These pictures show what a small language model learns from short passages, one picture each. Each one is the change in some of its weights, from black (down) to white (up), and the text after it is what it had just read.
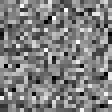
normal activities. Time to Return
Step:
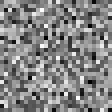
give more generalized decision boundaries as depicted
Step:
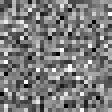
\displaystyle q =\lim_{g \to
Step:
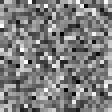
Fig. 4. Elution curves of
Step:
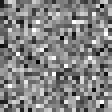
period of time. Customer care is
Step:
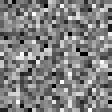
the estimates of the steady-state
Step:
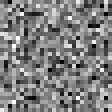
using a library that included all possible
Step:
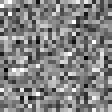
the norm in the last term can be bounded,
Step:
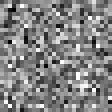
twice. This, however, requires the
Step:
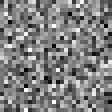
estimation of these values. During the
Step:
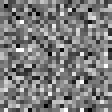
impediments to technology transfer of
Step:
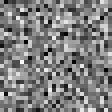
different packet drop out profanities in
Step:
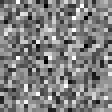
truncated GE distribution on interval
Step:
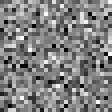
concluded that the speed estimation
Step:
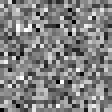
in Section \ref{section three}. For
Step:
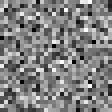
i.e. any nonzero prime ideal of
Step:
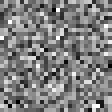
and each of temperature degrees and relative
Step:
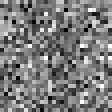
because $H_B$ is nef and
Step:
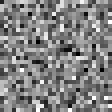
for the second case, and Theorem 2 for the
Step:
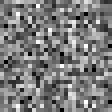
component of the life of the people, an
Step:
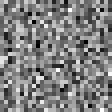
of many developed and newly emerging
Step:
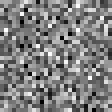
statistic measure are extracted from the
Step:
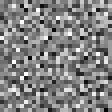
bands (L2C2
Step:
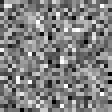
using the system \eqref{abel16} we
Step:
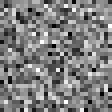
going through an external point. \bigskip
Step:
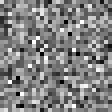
we may identify $\ll_i$ with the
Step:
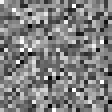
\Omb$, we can then define a unique
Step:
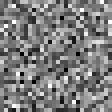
as a subset of $\frak{M}$,
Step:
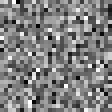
the fifth equation of (6) become
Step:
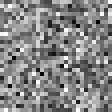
bounded \cite{Si2}. Hence,
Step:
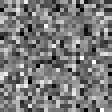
Hubbard introduce the concept of a
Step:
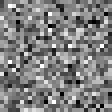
definitions were given by Little and
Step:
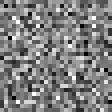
def\/ined by the coordinates $A$,
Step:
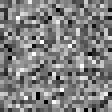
rare mutations to these populations,
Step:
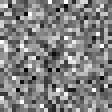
masonry parts where evidence of the
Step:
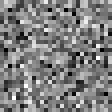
there is a $C\ge 1$ such
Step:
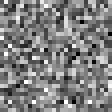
of 23.33. We note that curve
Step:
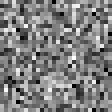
would see a patient with asthma for
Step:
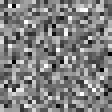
test) was used in this study to select
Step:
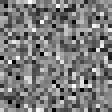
group (see also $[9]$) or an
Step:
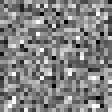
risks and benefits involved in the
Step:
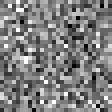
a lower degree of approximation,
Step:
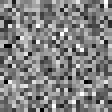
maximum and current is minimum along the width
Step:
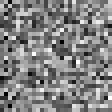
(an air-filled path) setting
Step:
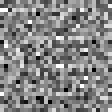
s, 10-m water depth, and
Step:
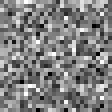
$\tau$-space by the notion of
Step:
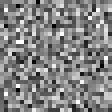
with symmetry group~$G_Q$. In
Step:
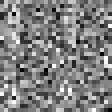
cell-cell adhesion,
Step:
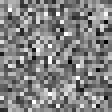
tested assembly problems. The method
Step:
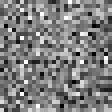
Evaluation C9: Procedure
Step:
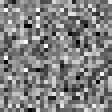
In other words, dp/dy may be
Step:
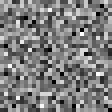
5.0 mL of DMSO].
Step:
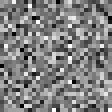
was maintained 55°-60°
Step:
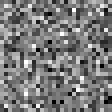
conformal mapping and shown that these
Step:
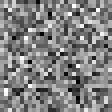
will be called the {\it tree quotient
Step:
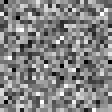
the system. Keywords—
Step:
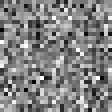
The availability of basic infrastructure and
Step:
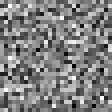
inner function, uniquely determined up to a
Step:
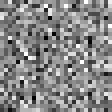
Department of Statistics\\
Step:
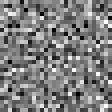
their expertise and knowledge in the realms
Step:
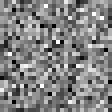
$K$ is an ellipsoid.
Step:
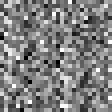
^{\prime },\varepsilon ^{\prime
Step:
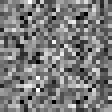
of the zero sets of each of the
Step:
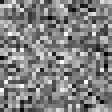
the diagram (\ref{pent1}) above
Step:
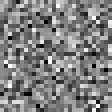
concentration, and chemical form to ensure a
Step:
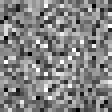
$\mu{-}\tau$ is fixed (for
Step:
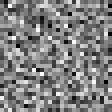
her poetry through her playing. Now,
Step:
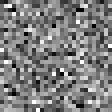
Supplementary Table S7). 4.
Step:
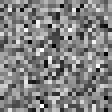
modules are that lower-bounded and
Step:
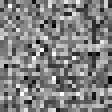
ensure learning possibilities, and especially
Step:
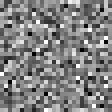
out independently by two reviewers. The
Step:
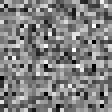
provide food for other organisms, for
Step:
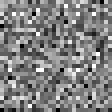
a Best Practice in the
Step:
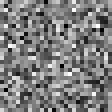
equal of man in all that matters.
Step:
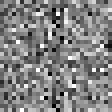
future researches are pointed out.
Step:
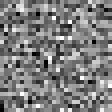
smaller, intermediate results following a
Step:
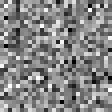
size and number of samples - (e) Data
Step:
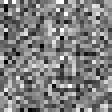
independent T-test and one sample
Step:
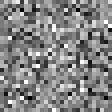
of informed consent Informed
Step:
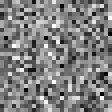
this responsibility is obliged to
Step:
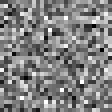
on academic resilience.
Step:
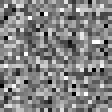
constants, again, because their ratio
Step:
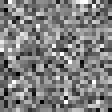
is divided into two stages: the
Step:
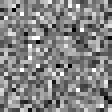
to pay careful attention
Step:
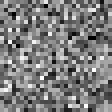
are applied to the amino acid sequence
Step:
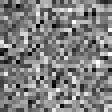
this article, does not exclude differences
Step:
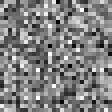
pore size distribution curves presented in Fig. 11
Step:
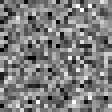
3/4" bore heated in a
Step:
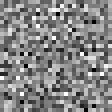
rich/poor. There is
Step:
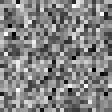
\noindent We now want to give the
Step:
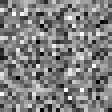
is derived from their Table II, in which
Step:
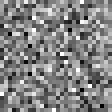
and analysis of numerical or quantitative data.
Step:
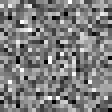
< 7.126$ against the critical
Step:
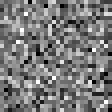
required to translate them into an open
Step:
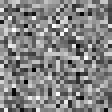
the \textit{squeezed operator
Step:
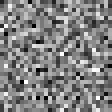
survival. Initially, there is
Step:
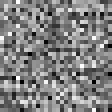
we shall see, these are given by exact
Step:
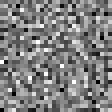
introduces two versatile,
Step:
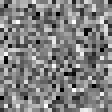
University of Texas at Arlington
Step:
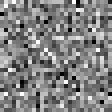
where $\pi$ is a discrete group, and
